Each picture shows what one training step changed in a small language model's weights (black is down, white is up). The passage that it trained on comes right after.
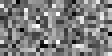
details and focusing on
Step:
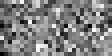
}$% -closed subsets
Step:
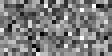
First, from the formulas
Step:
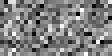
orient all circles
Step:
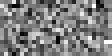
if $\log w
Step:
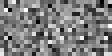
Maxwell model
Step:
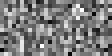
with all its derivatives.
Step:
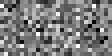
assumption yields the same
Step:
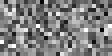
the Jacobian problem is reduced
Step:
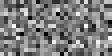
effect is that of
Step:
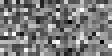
which is a regular ODE
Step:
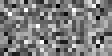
this series are greater than
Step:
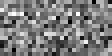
tout simplement dire
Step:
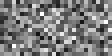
are pulled into
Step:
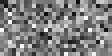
prime, the analysis and
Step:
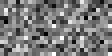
mean cycle problem in an
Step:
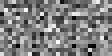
each of dimension at least
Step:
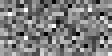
section is dedicated
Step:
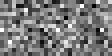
is the linear combination of
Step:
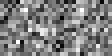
matching technique. The initial
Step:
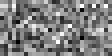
and Advanced
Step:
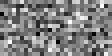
of non $\mathcal
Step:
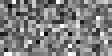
but arbitrarily.
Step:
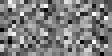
\subsection{} Soient
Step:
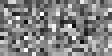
each $u \in
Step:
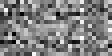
need some preliminaries on
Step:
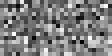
under $\iA$ is
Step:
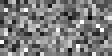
going to demonstrate in the
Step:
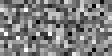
of it is regular
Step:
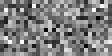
satisfying $\bdry
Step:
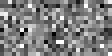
{\partial r}+
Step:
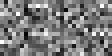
Jiao Tong
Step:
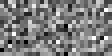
It must be noted here
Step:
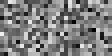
$f$ and
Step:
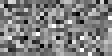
any $w \neq
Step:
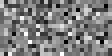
the relative error \[
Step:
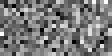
previous theorem. Suppose one
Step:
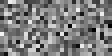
$f$ with an
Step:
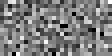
$N$ with
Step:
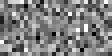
1.* Distance of
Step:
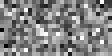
the integral we use a
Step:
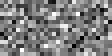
to bitangent {\em
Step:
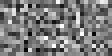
of monotone induction. This
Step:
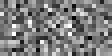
This foliation is smooth outside
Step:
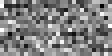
for any $\mu
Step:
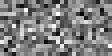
is now straightforward to compute
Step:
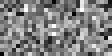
section, we classify
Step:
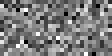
result of Nelson
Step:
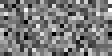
assertion that for any countable
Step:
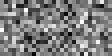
is provided in the
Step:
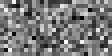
if every prime ideal of
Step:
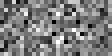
accuracy. The resulting discrete
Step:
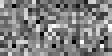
convergence for one-step
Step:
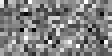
In practice, the
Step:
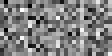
groups of infinite asymptotic
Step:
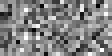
Science, Chinese
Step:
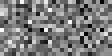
be the set of right
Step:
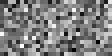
fields $f$ and
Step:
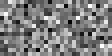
\State ${\vec
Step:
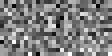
characteristic length-scale of
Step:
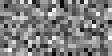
demonstrated that the resulting
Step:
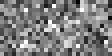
case, the external force
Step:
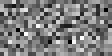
when $n \to
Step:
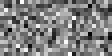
obtained from the same current
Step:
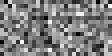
a pivotal
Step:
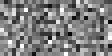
of the input operator
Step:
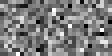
a simple exercise in
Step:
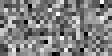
cofibrations and we have
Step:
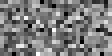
Q} , \] where
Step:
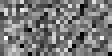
of partial differential operators
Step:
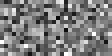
of first and second type
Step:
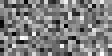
recall some basic notions
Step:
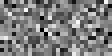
this problem. In these
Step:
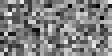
by $p$
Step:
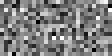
closed over time. On
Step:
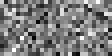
the number of integer lattice
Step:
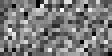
triangulated polyhedron
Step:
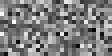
$f$ be a
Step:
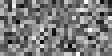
is to state and prove
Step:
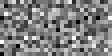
that $g\equiv
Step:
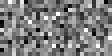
32$. Hence we consider
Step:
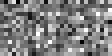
do believe that in
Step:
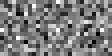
one can take the sums
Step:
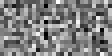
step integrator. This
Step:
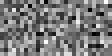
set of scalar functions.
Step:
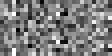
has been studied in terms
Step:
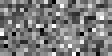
as a theorem on
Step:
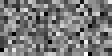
total number of steps done
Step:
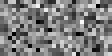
a principal connection on
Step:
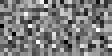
the following foundational
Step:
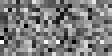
domain and parameters shown in
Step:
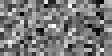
we can construct the matrix
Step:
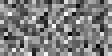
local picture above
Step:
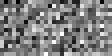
specified radial density and specified
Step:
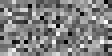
degree $d >
